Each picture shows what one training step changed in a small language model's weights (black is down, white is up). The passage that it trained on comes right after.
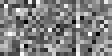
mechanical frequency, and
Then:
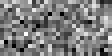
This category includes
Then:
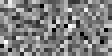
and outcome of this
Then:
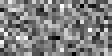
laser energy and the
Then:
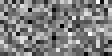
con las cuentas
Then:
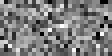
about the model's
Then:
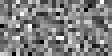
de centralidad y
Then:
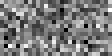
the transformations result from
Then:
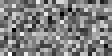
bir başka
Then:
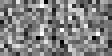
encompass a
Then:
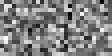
Research Program of
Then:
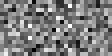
Essa expansão
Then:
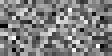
averaging the
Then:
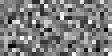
opposed to between
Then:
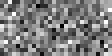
maximum brightness.
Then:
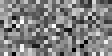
biological brains,
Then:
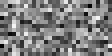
Our aim is to
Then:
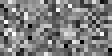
shall have the same
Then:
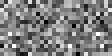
local opinion
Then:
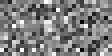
il primo numero
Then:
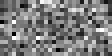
separation grows out
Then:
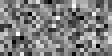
része nem
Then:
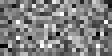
lower bound for the
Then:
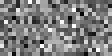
деятельность по
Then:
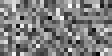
cost to other valve
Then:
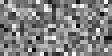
of high order deformation
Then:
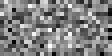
instead (see
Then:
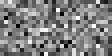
behind the framework
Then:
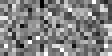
of cosmic shear
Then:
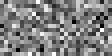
of pressure was
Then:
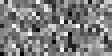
of a state to
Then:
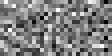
and tidal
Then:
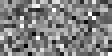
in human blood
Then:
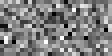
a standardize coefficient
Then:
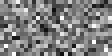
populations without random
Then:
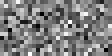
CSR activities
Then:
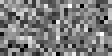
the feeder
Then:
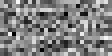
Role Of
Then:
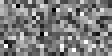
evidence for the
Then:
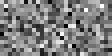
onset time of the
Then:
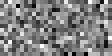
good sensitivity and
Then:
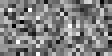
elementary links
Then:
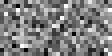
variables. These variables were
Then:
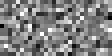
de una alta
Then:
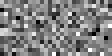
shown in figure
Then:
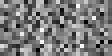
Pa* will limit
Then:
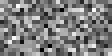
productivity formation in
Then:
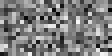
é um produto
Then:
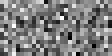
is the universal
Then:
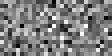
la gestion des
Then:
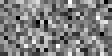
were visited: a
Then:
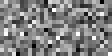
skeletal end
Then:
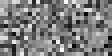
heuristics often
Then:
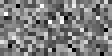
selected which has the
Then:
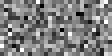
(8)$$ where the
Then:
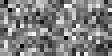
свобода —
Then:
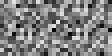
language processing techniques
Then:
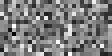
root transformations.
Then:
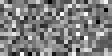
function of $W$
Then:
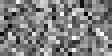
steps and information,
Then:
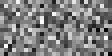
the Internet.
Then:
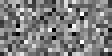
scenario achieving high
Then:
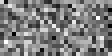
from fitting the experimental
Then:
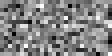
upper limits are
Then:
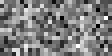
neglect in the
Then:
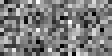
место из
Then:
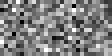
negative counterpart
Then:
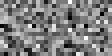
o que impede
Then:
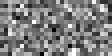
of that for pure
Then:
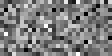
L., Wang,
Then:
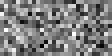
Chalmers University
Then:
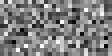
to know Indigenous
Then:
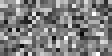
Passen wij
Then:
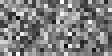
the whole time
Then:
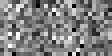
good regularity properties
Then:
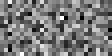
it to its own
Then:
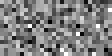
setiap kata
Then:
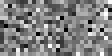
es wichtig,
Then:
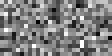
known clusters in such
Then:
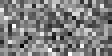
the robot can
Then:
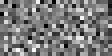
exists for the
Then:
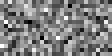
q$ dependence of
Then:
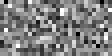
from July
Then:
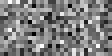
Our finding shows
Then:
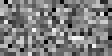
efficiently employed
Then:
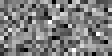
second cloak design
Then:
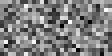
represent a decision. The
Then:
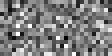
del tejido de
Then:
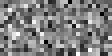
~ \zeta
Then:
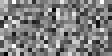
Emotional stability
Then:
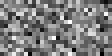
the filtrate was
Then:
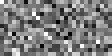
in the context of
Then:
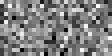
species. The
